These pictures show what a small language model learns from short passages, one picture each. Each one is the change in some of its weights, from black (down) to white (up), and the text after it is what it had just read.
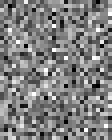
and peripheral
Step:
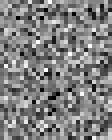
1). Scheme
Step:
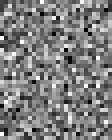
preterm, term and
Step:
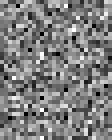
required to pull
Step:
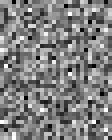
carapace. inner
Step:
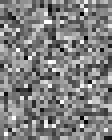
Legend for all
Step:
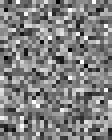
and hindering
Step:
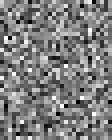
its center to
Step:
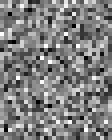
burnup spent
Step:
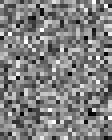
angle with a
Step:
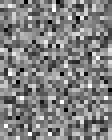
and most of them are more
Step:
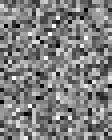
da legalidade
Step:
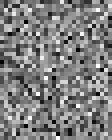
that the reactor
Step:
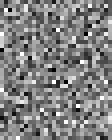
the same work it was
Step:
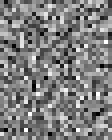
and cost associated
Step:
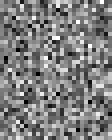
de cualquier
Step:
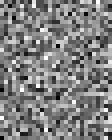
across climate
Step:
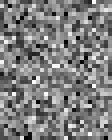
accordingly at high
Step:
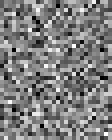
durch Symptome
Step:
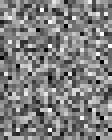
nature to improve their
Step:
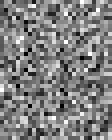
Koutelov is
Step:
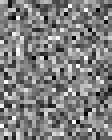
website in
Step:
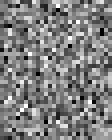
de vida de la
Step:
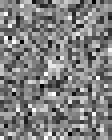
each joint has a
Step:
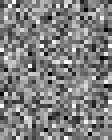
images and tragic
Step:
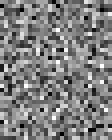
sens, tournent
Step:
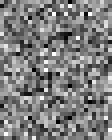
Group 2,
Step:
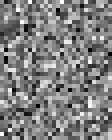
a work of art is
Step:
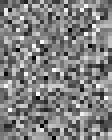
this study because it
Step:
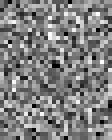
solution is required for
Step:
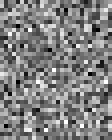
cost. This means
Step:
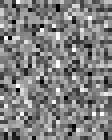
varied between 5.5
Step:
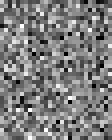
increased attention to
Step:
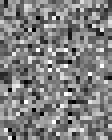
in a country
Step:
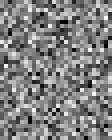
of the João
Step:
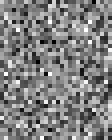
ingetreden en
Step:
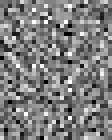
разделены на
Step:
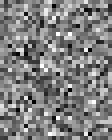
(creation of
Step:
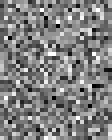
has on the cells'
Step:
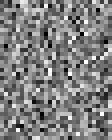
maior de faixa
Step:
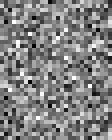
possible to estimate
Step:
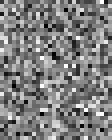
focus groups with
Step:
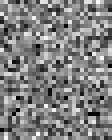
say about our
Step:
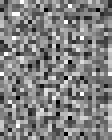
мышления и
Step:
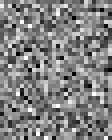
However, the clinical
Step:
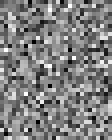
1. Extended
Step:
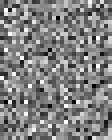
its cost can be
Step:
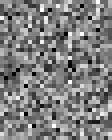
Chesil Beach
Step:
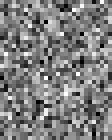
broken and
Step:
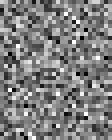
stated that tasks
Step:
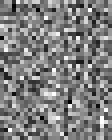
direction, for a
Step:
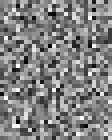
which higher education
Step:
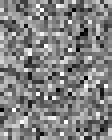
Berichten, 19
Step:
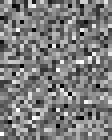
в семейном
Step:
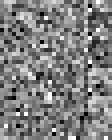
insecurity during a
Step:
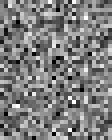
pressures, with an
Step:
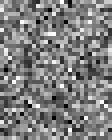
No obstante,
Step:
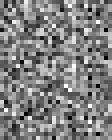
before strength measurement
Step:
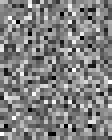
chiziqlari hamda
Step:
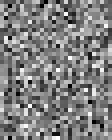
this is the case and to
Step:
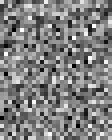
esa o‘z
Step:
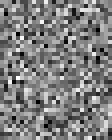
in Rabbit
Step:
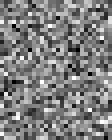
prepared. The
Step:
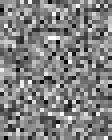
En cuanto a,
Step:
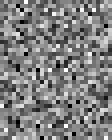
opposed on the
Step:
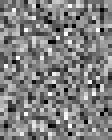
between the ages of
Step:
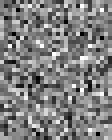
is not only able to
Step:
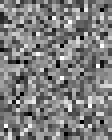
на некотором
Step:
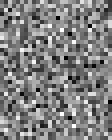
é essencial para
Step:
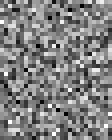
in the price of the
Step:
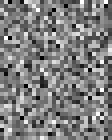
the TICs had
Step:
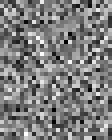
values increased with a
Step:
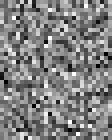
y un margen de
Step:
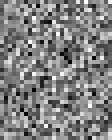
Education Research*,
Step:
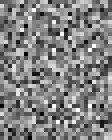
appears at high
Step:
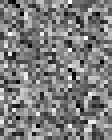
solved base case
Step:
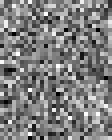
Nazir, R.,
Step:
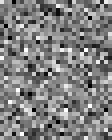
Due to small
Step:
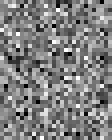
deal with complex
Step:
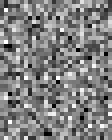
of the fundamental
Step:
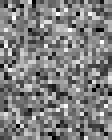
especie a diversos
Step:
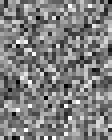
initial increase in
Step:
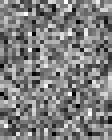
conducted from the
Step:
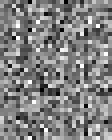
- sub'ekt
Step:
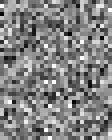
halda óz
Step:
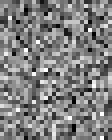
A total of 42
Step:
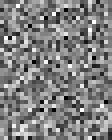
its reportage to
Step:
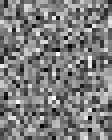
in the study were included
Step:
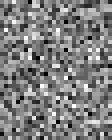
en différence
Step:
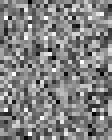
nos casos
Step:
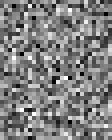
but will also explore
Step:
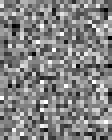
St. John the
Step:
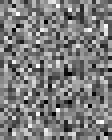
indicated the presence of
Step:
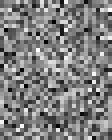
transient analysis can be
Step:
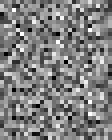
и более
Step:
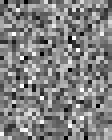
del documento*
